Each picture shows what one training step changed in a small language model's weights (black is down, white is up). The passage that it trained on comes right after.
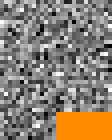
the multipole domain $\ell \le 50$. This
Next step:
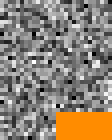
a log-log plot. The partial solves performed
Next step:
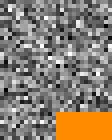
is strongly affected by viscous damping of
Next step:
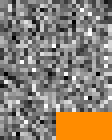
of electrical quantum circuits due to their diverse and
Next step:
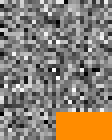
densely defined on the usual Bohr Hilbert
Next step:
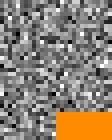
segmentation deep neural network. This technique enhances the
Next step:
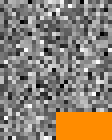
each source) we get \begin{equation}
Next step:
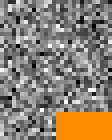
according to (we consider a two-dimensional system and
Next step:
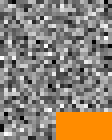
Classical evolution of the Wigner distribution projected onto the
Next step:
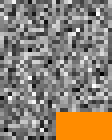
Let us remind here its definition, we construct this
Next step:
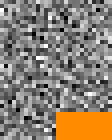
experiments, we have considered the second dataset of FPs
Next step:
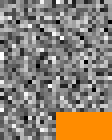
suggest to always provide author, title and journal
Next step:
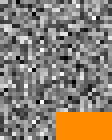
not be possible to find precollisional velocities
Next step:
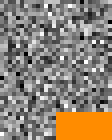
constraints, i.e. $u_k
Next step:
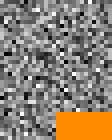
The parallel composition of these configurations is the following:
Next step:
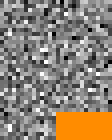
significance level. To achieve a confidence level of
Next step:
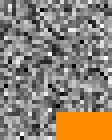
of the distribution of the trion binding energies. Note
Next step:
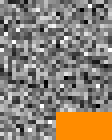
The optimization algorithm has been applied to select 15 lasing
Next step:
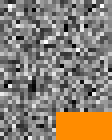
is read with a Newport 6487
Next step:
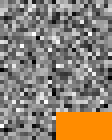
near-unity, polarization independent absorption efficiency making use
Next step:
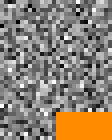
notes to make regarding the simple thermal energy models used
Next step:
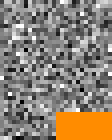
beams generation} \author{L.
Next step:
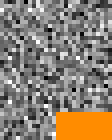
discuss the validity of the assumption. As shown in
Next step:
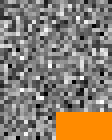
that all 3 rings in Table~1, on
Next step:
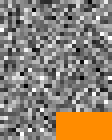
for MgB$_2$ crystals substituted with
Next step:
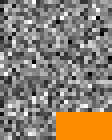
we were primarily interested in variability and not the relationship
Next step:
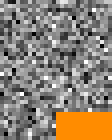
the galaxy effective radius in SHDA as a function
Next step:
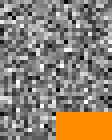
to sampling from a single-index model based on partial
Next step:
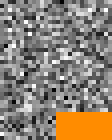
have very similar observational properties, and thus it would be
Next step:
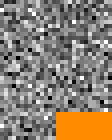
radio observations no exact times were available in the literature;
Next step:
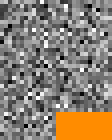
of the Faddeev-Popov operator
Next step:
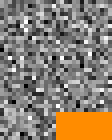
power ($P=10$ dBm) and
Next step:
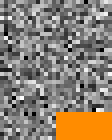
becomes \begin{equation}\label{eq:quantum
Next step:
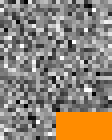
this state on large enough spatial scales and short enough temporal
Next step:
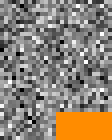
The results are presented in Table~\ref{tab:
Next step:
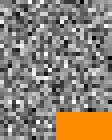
The corresponding critical numbers in this case are larger than in
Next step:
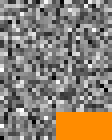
that any realistic theory trying to complete quantum mechanics
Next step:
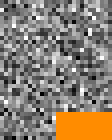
refinement helps summarise voluminous data
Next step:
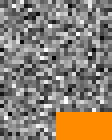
orbits (such as orbits 2-5 in Table
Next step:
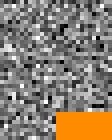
three epochs in the proposed system.\footnote{These
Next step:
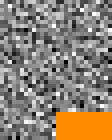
(b) Schematic diagram illustrating the excitation
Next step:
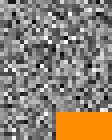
the density of states of the optical bath that we treat
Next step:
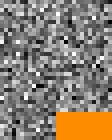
bottom line of the off-shell approach is that,
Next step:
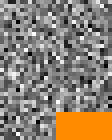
the limit on $\epsilon_S$ has $\sim
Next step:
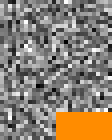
as the basis for a theory of quantum mechanics it is
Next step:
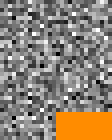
specific context of BNE). For a more
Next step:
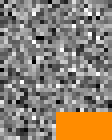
arrival under near-field conditions when the antenna
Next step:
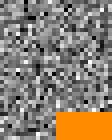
constraint $F_{\max}\leq c$, for some
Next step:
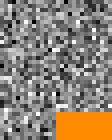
at the filamentary hub of the cloud, and
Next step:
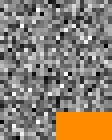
semileptonic $B$ decay were selected in
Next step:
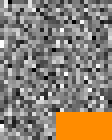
stellar mass-loss rate by positing instead some
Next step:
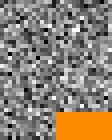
been addressed in recent years. At the very early
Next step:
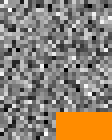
the complete Eq. (1), with all three
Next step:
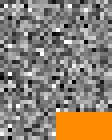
twenty new relations for the five blocks
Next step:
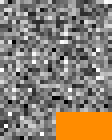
for secure confidence-driven collaborative
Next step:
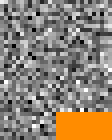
theory into better agreement with the data. The
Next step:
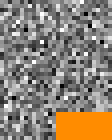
edges $\#e$ as function of system size
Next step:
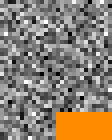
a dusty plasma containing two ion species with different
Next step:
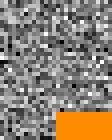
have been identified for which coexistence and joint
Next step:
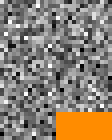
a principled compromise between the $F$
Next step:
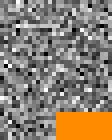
be moved to obtain a valid mesh, but the
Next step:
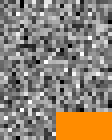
singularity which coincides with $ Q_c $ only
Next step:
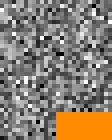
those types of objects are plotted in large, colored
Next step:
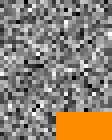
principal axis with the largest MOI, which
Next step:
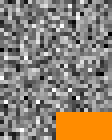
In this case, the basis parameters are not only energy
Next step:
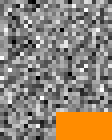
study for the capacity loss simulated with solvent diffusion with
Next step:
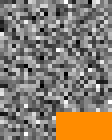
field near a crustal fault, have been
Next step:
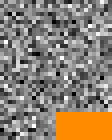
an $n$-dimensional Euclidean space. Note that this
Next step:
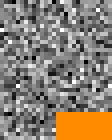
set and how distance and extinction are estimated for individual
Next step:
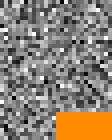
vertices to vertices. %This group, which is a
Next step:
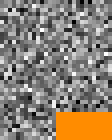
Cleveland, OH, USA\\
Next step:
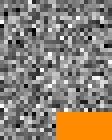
$[\cdot]$ denotes averaging with respect to the
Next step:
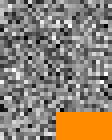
over depth ($D$), height ($H$), and width
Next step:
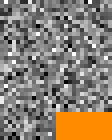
intercalated cations were first replaced with
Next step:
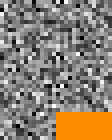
to the $\bksep$ control sample are shown in
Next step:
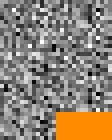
of Physical and Chemical Sciences, University of
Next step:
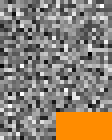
to greater diversity in the amounts of young and
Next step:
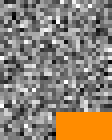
support and L. I. Glazman for
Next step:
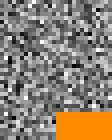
of 50 queries. If more queries are
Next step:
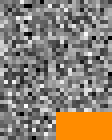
were carefully chosen in order to have the same
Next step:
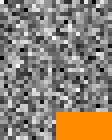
that BMNs in multicellular
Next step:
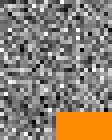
second excited ($n=2$) state than from the
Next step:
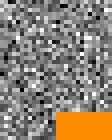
the gels after electrophoresis with various
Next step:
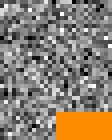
reviewed the conference’s ethical
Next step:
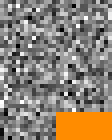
as remarked above, there is no natural {\em
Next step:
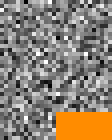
also neglect the contributions come from the three gluon
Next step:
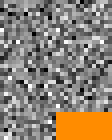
When fitting models to the data, we use expanding window
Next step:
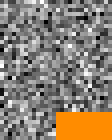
reference solutions derived in the grey approximation with the exact
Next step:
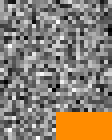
in the average $\langle\bullet\rangle$,
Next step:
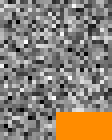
the cases where CCCS statistical errors are smaller than
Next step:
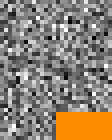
(or at lest attenuation) of the
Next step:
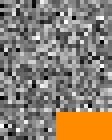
The superconducting correlator in the L-band takes nonzero
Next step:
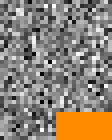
with specific reasoning functions and evaluate their roles via
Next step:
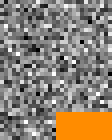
tanh model discussed above has the topological production as
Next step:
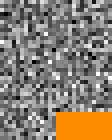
speech sampled in a sound booth to a
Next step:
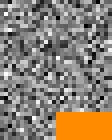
J. Dommar D'Lima,
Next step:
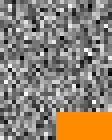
of Li during the pre-MS by altering the
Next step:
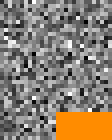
one: \be \{d_\sigma,
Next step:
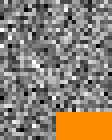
with the Efimov state and shift the resulting
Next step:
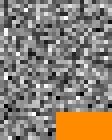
wire transfer is anomalous in the context of an account's
